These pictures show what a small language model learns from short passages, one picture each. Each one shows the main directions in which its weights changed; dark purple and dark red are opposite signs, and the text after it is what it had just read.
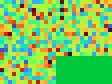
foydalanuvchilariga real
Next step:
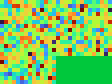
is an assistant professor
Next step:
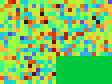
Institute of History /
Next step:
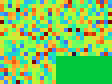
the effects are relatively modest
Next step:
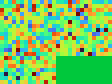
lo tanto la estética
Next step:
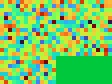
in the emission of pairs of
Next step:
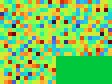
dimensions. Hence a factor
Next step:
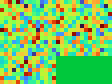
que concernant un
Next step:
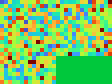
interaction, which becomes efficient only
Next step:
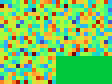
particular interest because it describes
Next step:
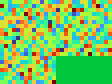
Luiza et
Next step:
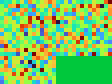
\Lambda \alpha -
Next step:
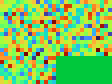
antropogen va
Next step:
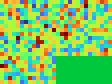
caso. **Revista
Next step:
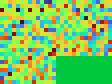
are considered. Indeed,
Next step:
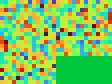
yoshi, bilim
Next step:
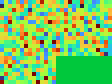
soliq organlarida hisobga
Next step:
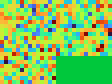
the choice of a new
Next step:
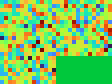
black hole mass of $\sim
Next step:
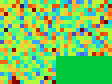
the CMB power spectrum,
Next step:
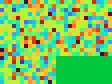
de speler een licht
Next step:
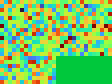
membros ou região
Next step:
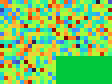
O'quv faoliyati
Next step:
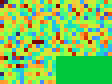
precariedad, sin
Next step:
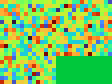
questa premessa,
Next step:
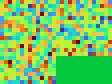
fit the standard height of most
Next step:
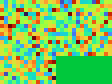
characterized by the following
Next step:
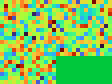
(Table 1) includes
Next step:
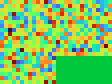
Marg, Sainik
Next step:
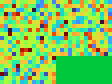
statistically. The combination of
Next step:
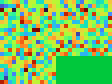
и наличию
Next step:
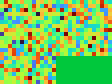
generally accepted that the
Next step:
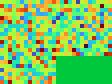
a total area of $\approx
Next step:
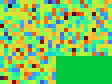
de Babahoyo.
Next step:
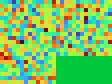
семантические и
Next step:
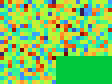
результатам исследования
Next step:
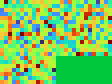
entre España y
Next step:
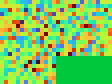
for monitoring current distribution in
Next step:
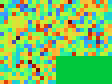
photoproduction in
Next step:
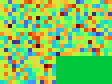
code embedding mechanisms and
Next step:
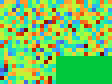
a large rapidity gap and
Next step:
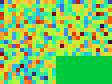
où il existe
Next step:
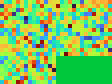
with many exotic
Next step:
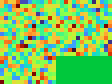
shaping time of the
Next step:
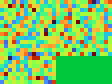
to know what to focus
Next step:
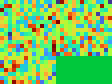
educativa: Perfiles
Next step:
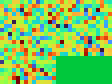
obtains for the conductivity
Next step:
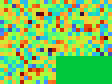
antimatter domain is determined
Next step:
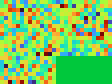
the algorithm detects most of
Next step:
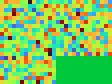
µm). The
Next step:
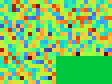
komunitas memiliki
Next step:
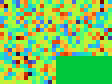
a single epoch, such an
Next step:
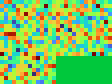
das tecnologias
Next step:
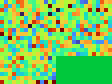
accretion flow,
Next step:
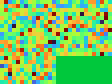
intersect the same
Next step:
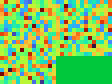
frequency of the lineage derived
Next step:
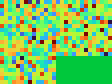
magnetic long range order when
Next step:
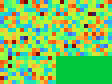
KMS condition at inverse temperature
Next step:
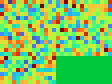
rivojlantirish sharoitida
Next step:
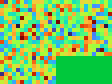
analog to sunspots
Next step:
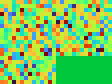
bunyod etgan
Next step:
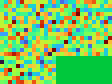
of the large scale activity of
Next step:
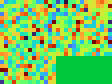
vardır. Ama
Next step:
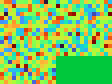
: станом на 15
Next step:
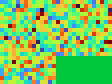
space with similar statistical significance
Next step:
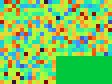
produtos madeireiros
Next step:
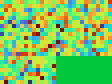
Kesehatan dalam
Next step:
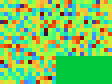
need to change the benign
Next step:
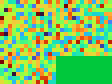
plants, which provides a
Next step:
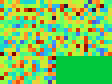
normal vector should be proportional to
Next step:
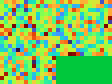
that there might be slightly
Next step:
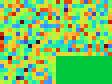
circles). \\ The
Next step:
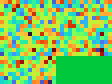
of accounting of
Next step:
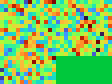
in lab frame of a
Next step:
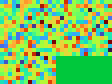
stars of initial mass close to
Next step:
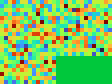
asserted that the necessary
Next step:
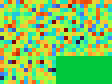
in the ferroelectric
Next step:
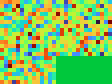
generator is of the form
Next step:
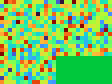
Anomalous Hall
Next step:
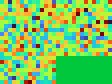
but the temperature of gauge
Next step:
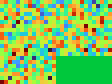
dan praktis untuk
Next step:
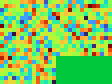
veri paylaşım
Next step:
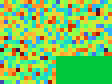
planes de estudio de
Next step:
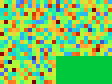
usullaridan ham foydalanish
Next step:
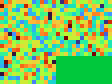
select the configuration that will
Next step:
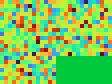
of 50 trading
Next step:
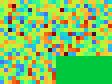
review as the research method,
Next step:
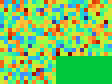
chave: Ensino
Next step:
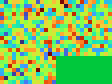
у банди,
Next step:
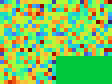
decrease observed in the disc
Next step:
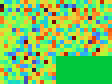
by minimizing the potential for
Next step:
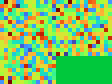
moslashtirish har bir fan
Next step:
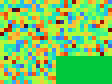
was made empirically using the
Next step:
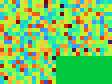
seems to suggest an
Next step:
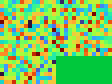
sense that the conformations
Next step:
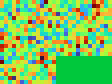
\, v$ can be done
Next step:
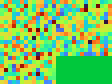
and the student lose
